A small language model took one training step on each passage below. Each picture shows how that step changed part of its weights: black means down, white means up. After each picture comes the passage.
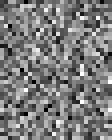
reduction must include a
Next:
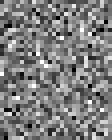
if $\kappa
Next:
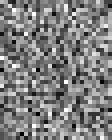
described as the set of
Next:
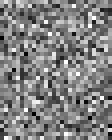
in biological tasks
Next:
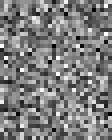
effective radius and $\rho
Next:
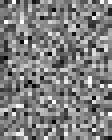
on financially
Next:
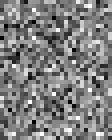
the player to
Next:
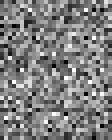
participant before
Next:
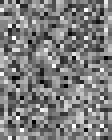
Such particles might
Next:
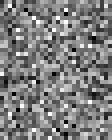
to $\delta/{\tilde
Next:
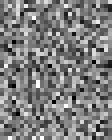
program to make it
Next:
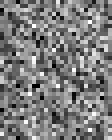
also evaluating aspects
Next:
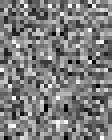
have shown that sport related
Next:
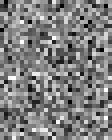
I am Arab
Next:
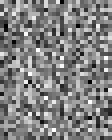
primary metric that
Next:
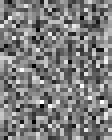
vertical, diagonal and
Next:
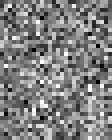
consider the distribution of matrix
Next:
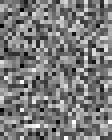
for this case, the
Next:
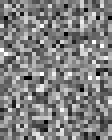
work supports the use
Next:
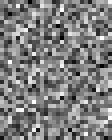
Indeed, any
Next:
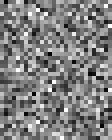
finitary representation,
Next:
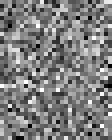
similar (see Table
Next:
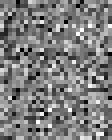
the dollar
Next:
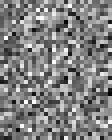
structures with magnetic
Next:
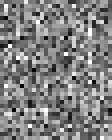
optical band,
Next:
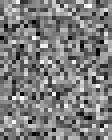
are stronger in the
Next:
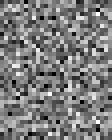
assured to the
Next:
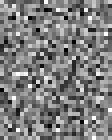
and Well-being
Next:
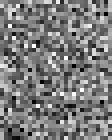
at scales much
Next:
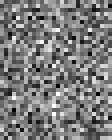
transport of electrons
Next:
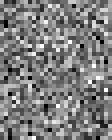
of the frequency spectrum into
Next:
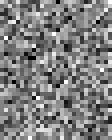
with nested structures
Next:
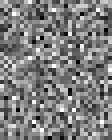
superimposed on
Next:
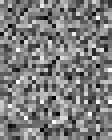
tightly focused
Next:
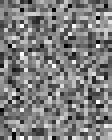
hence, the
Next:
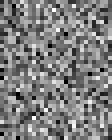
heating. These state
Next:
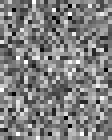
their interplay is not
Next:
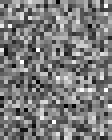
quark masses. We
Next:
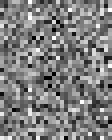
function with a regularization
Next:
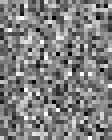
occur and may need
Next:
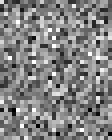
free surface is considered as
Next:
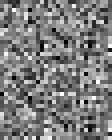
the very beginning of
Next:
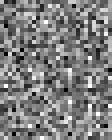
of recent success
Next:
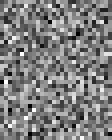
suggest that the resulting
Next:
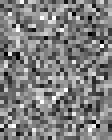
legal analysis that
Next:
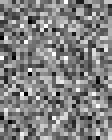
strength of information
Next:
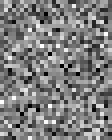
including both the fluid region
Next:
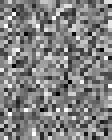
, \label{sigma}
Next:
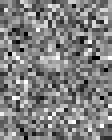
was detected in 19%
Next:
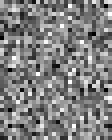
fractions. The
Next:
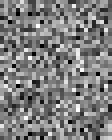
It will be different the methods
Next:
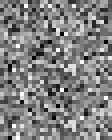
are closely related
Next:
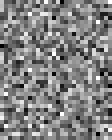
violence continues
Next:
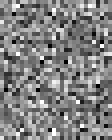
animales para
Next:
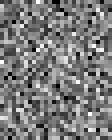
bispectrum, are
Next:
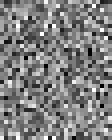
(CPU). This
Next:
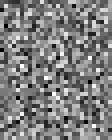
future work. As
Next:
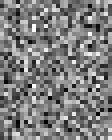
accounting for
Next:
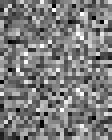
reliability. Figure
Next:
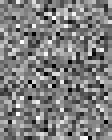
Many proposals
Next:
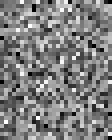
three principal
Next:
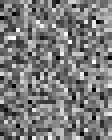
server of the university
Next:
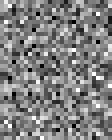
but increase steadily
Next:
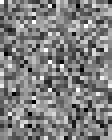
of Impact
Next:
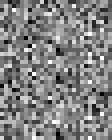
the flow of matter;
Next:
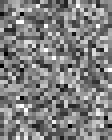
of corresponding commercial
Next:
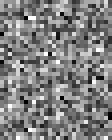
State Medical
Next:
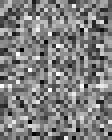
field even also in the
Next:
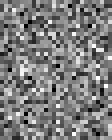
The way to stop the
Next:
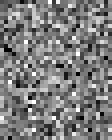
simulation experiments with three
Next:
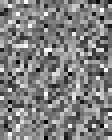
and other invited
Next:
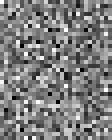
morphology of
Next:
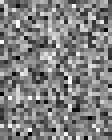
°C 1 day
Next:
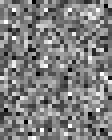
the correctness of
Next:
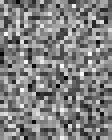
forearm extension in
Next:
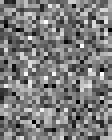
of incorporating
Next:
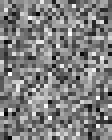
energy state of a system,
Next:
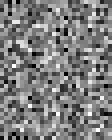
SHAP values for
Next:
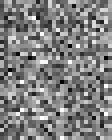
using motion analysis,
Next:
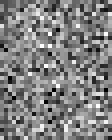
fluid relationship,
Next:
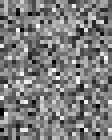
It is also worth
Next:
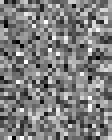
of a resource
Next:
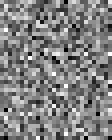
et al [20] where
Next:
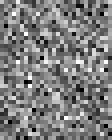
may be many clues that
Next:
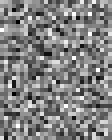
a Cauchy
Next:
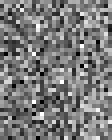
network with single generator has
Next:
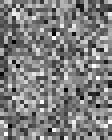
relationship with local
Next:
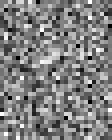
an acceptable Food
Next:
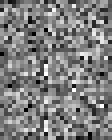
the Fig. 4.
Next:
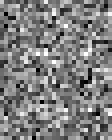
was travelling in
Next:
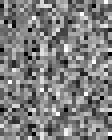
proposed. The natural
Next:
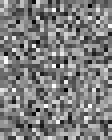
at sub-daily
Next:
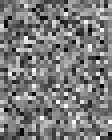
has for $\kp
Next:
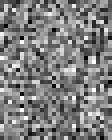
the field, as the
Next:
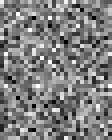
high incidence of
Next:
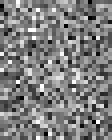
two ionisation
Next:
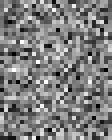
increasing mass and constant
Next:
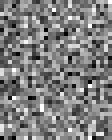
what degree the model
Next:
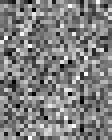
each others, so we
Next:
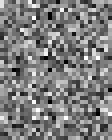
was ordered with
